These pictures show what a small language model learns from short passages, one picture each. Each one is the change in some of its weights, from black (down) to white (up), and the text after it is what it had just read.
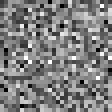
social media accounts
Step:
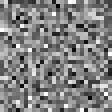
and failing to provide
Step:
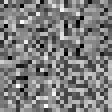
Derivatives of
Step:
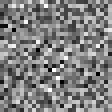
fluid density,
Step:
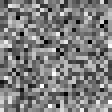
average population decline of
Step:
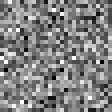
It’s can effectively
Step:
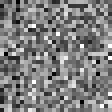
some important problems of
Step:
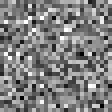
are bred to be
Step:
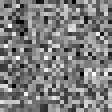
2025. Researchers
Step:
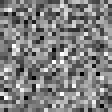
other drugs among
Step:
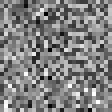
using one-way
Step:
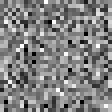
about 3% of the
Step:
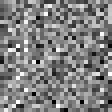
model properties like a
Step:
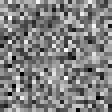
request with the
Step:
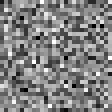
by Wang et
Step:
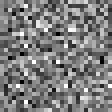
passenger service quality
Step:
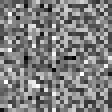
in the radial
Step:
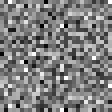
AI systems for
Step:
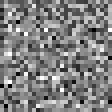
paper fiber or
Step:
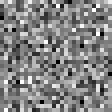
well as it also
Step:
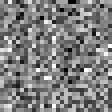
in the outer surface
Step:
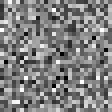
can be found at
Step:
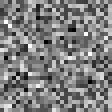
seasonal in
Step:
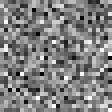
1 min), then were
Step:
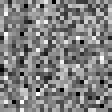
approved, those
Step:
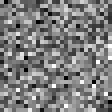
the Relationship
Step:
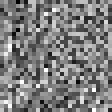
specimen from the type
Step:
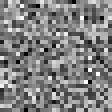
to grow professionally should
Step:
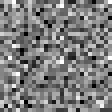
OLEs unless
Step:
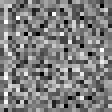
confirmed, 7 were
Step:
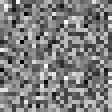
and MED. The
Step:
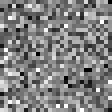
more stable result.
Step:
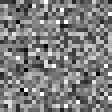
A Daniel
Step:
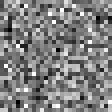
of anthropological
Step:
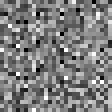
World Health
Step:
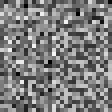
in the bone
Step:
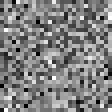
system is useful in
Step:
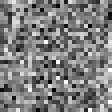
reviews," with a
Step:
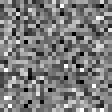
her that their time in
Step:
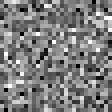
media, the highest
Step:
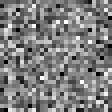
a function of the kind
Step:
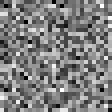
cellular responses in
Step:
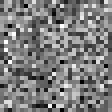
acid was varied from
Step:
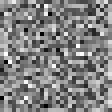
models could show that whether
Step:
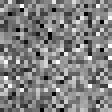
< b$ and
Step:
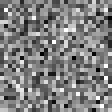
of the system, which
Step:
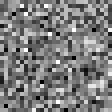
companies, flexibility
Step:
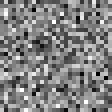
vehicles are used for
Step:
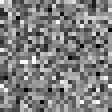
novel he depicts
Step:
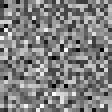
between chest imaging
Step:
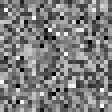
of providing enabling
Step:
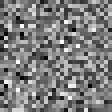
the Author"
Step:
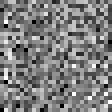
responses in table 3,
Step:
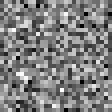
response was observed in 3
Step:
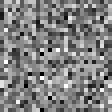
is so high, which
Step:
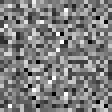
find it very interesting
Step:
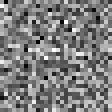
for Oncology
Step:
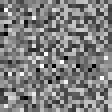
of severe damage with an
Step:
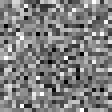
understood from this
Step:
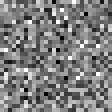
or enumeration value
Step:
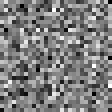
Under those
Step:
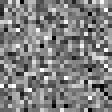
are provided to research
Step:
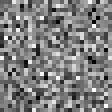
is mandatory to
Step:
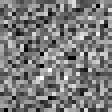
target of commercial
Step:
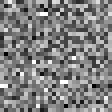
among children. Such
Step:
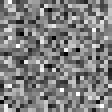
search field, one to
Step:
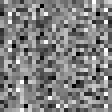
on the experiences of the
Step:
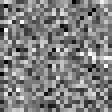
due to the absence
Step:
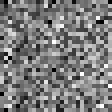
area of superficial
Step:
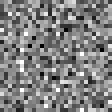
as well as the
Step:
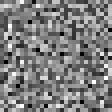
Y is a function of
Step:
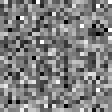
Ring breathing
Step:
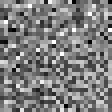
L.B. and
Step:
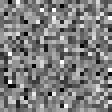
4 October
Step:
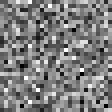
are: Conveyor
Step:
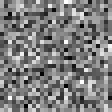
the most prevalent form
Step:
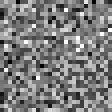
large surfaces with
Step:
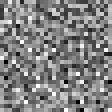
are also affected by
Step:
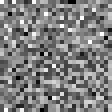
mode of management,
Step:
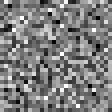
with self-regulation
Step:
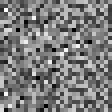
of suitability for
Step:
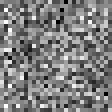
of content of two or
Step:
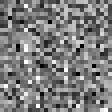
different families.
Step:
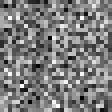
replacement ratios
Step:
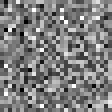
of nonverbal language
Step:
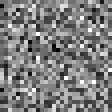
a source of harmful
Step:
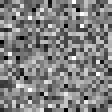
Healing Assay
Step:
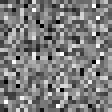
hydrogen ion concentration
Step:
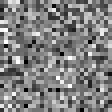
should be regarded in
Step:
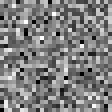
maintained for each concentration
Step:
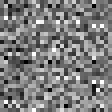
High B8 I
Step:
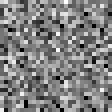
indicates the response of changes
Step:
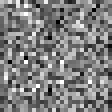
the hydrophilic
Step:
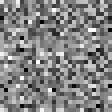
shows that social media use
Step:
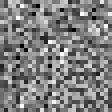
two digitally
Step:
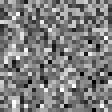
to this solution. The
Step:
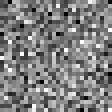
the resultant customer groups
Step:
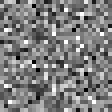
protect surfaces
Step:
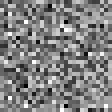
Just the mere
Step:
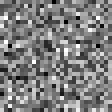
Guideline on
